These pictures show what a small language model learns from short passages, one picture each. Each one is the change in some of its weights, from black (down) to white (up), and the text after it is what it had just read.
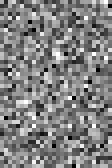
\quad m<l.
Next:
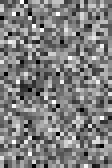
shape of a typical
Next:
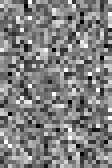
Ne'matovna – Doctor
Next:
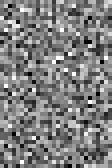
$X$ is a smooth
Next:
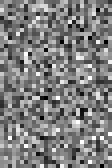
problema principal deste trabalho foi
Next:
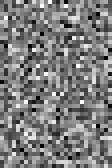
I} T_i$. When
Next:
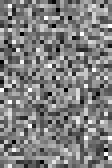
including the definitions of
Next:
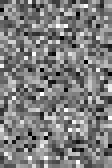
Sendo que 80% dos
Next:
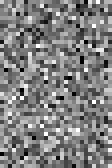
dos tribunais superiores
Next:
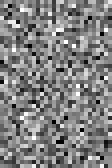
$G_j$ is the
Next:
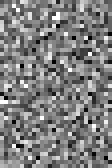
and coupled coincidence point
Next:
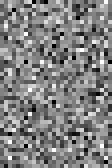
sense of Brown~\cite
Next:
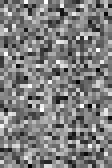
que se estabelecem pela
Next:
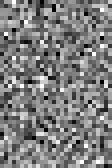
simple calculation shows that
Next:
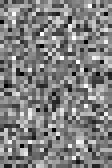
a sheaf of commutative
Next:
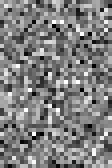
estimate on injective radius, we
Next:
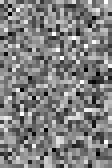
\R$ (\ie on a
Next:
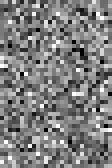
petal since orbits cannot
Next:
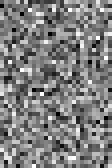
temps, à une phase
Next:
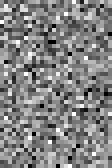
infinite dimensional, equipped with
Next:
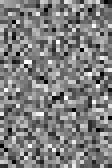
trabalhado proporciona
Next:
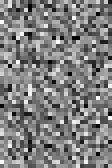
ogni musica, ogni
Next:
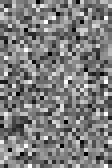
muameleler arasındaki
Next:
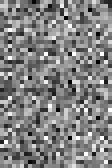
etish kerakki, ayrim
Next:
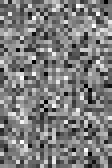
мы применяли
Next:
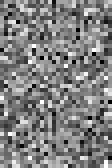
Our main result is that there is
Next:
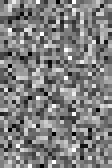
dan kontradiktif
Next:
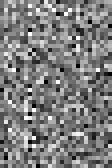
estudantes tem com relação ao
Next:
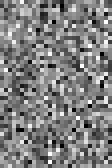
only a topological bialgebra,
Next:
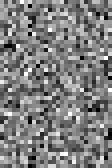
map induced by $\phi$.
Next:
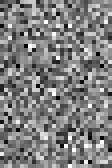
jak i szerszy
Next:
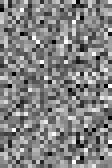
G. INCITTI,
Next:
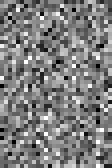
отверг практику
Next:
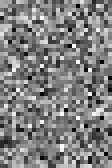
a Singular session.
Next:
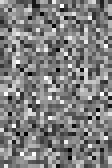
buzilishiga ham
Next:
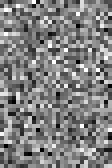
factor remains lower than $1$,
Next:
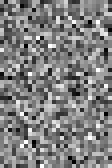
\subseteq \set{n}.$$
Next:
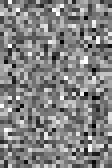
Para esta pesquisa foram
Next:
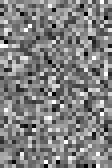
and thus contractible to one point
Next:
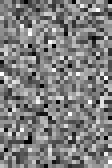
of the complement, denoted by
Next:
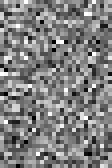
and hence the thesis with
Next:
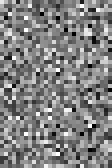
o direito de tomar as
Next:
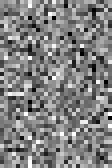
of orbits, which are from
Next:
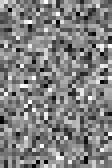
trabajo se divide en
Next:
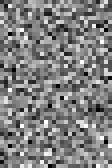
Kalit so'zlar:
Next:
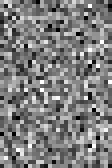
nisbatan bo‘lgan
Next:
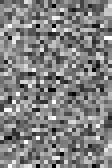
kan trenes på et
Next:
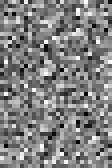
. \end{align*}
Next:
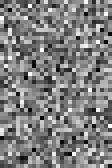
abelian group. We fix a
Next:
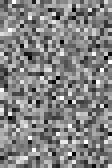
exit the stack. At
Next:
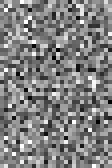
worden berekend en
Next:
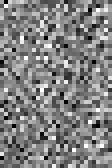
distrés, sí se
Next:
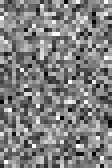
two-forms unifies
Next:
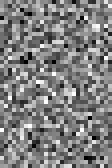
участки, а также на
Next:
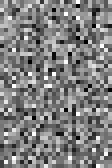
of lifespan estimate
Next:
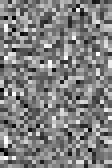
anthem and a Hero
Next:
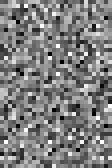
terdiri dari siswa
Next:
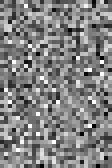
waarde”, welke
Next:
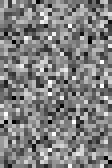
Existential Positive
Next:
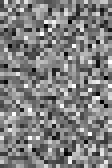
M. Farida,
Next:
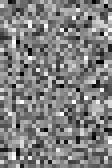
a section $s$, then a
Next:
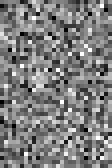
ilg'or pedagogik
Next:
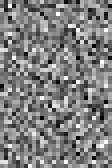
de dados de investigação
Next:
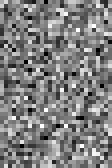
O que não colabora
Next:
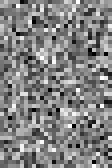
ce sol. Le fer va donc
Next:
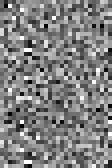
высокую экономическую
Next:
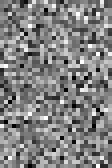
instance, let us denote with
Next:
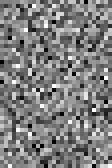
be a compact subset of the
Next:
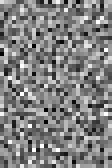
that $\u$ is the unique
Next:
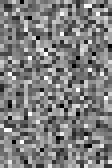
des lemmes suivants
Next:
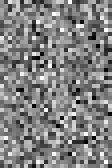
described below in Algorithm 1.
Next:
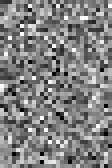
huquqining vujudga
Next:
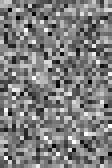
el menor ruido
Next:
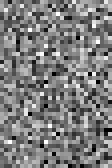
gibt es nichts
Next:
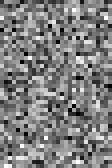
composite number. A number
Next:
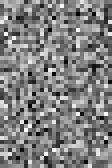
of $\IR$. \newpage
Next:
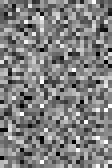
в Мерв и на
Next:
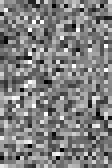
móveis e aplicativos que
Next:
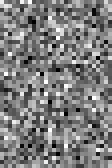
The effect of the CE on
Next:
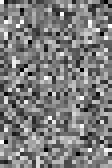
sohalarini bilishlari
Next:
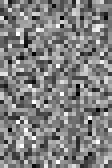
special adjustements
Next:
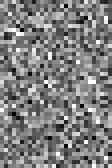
из скважин).
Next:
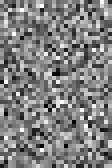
Syrdarya region
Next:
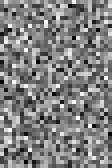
the referee for pointing
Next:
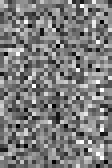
способ орошения садов
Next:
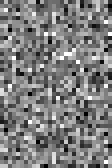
a ser vencida para se
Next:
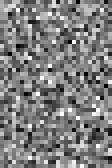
aanwezig. De
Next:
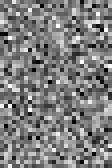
al mejorar las condiciones
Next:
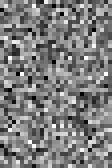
with (\ref{series}),
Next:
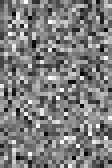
Determinado a manter
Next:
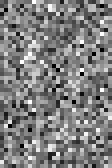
satisfies $d_A^2
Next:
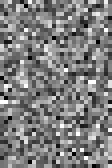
and \eqref{delta2}
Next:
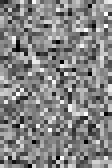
buxgalteriya hisobi
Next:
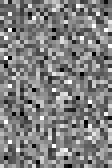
миллион доллар
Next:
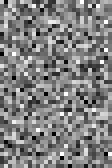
the family $F$ have the
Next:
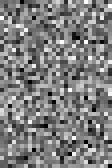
are countable. Consequently,
